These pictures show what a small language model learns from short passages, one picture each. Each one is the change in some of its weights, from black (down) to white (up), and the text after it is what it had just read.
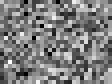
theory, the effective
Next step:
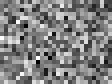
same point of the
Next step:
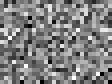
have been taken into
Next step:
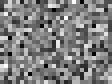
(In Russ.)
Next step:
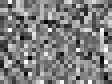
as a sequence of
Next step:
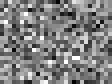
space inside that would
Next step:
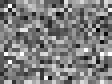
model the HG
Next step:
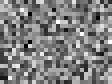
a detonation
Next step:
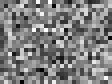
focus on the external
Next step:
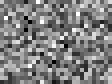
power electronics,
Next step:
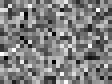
broader region in
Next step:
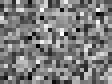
in plant and are
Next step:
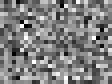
inhabited through
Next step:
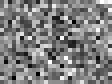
task that had to
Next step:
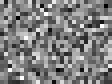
of the closest
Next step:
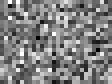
diagnosed as
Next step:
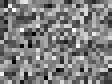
the rate for
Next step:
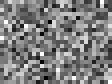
best intermediate
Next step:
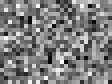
flow in the equilibrium
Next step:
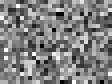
The effectiveness of
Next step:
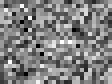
property, the result
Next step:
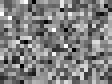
this provision also
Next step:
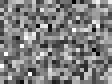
generalized model of
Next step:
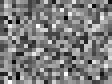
an arbitrarily
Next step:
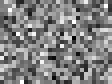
was partly developed
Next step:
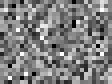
*A* and
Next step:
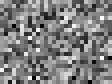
robust relationships between these
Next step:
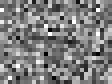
problemas e
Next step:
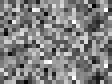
out to evaluate the
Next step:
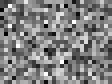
light onto the
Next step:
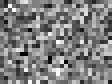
the case of the
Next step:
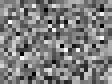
F. Dyes
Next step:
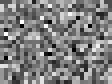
local conservation law
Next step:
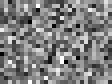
generally in the
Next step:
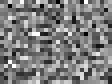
the nonvanishing
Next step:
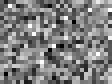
is the most efficient
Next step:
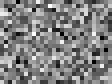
partir do Modelo
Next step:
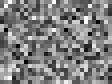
fulfil various
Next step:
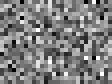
effects model by the
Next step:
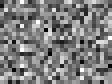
for whole building calculation
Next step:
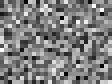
Medical Sciences,
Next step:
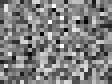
and Lee have
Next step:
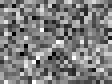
state of the system
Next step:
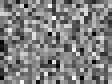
vez que a
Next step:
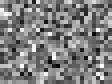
tratamento de
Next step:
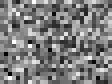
external bias flux
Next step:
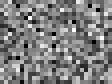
immersion tests
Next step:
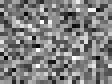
factors: air
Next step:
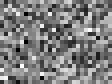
potential energy increase during
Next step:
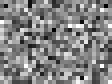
Republic of
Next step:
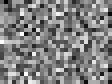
identificar las
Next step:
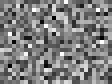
I want to
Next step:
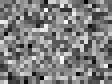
under contract number
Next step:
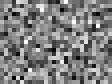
when child is
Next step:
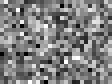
seen that the
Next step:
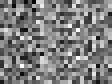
general, and established
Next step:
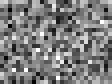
does not exceed 2
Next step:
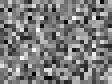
Fakten der
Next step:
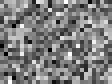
key ionic current
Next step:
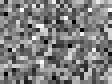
is similar to define
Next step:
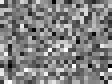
were conducted on rest
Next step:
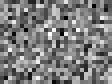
in particular satisfies
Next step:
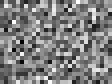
innovation, to the
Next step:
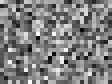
integrated in the interval
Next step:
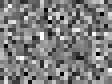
4. There is
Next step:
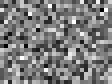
Bir xil
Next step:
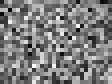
to have a minimal
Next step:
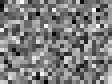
working plan for the
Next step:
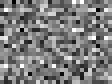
(column) and
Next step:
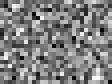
proxy for
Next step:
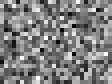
for techniques 10 times
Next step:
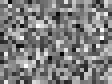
of G such that
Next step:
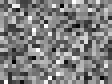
nodes; on both
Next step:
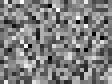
of Diamond
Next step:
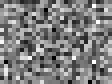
Social Studies.
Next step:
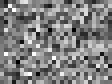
the positive angle of
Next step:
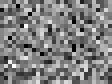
the explosions
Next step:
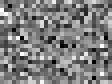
valores relativamente
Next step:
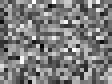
compress the
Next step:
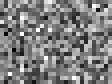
excess observed at
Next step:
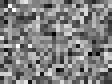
the preparation of
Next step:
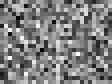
such as a
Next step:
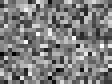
of the evolution since
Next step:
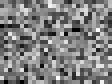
below the top layers
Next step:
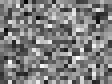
work, the initial
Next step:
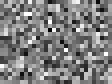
de alunos do
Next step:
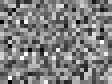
1 Tahun
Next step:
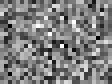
Yes Yes
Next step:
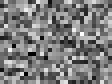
of gravity presented
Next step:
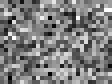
the grouping or
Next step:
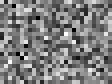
above), while the
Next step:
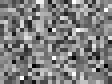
primary object, of
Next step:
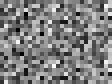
measuring providing
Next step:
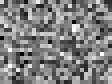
every organization follows the
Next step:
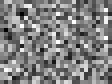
superar las
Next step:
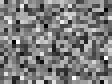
study tested these
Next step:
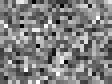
appear on the
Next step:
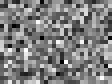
about the procedures
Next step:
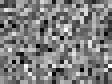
with its rank setting
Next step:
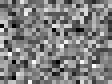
where $P$
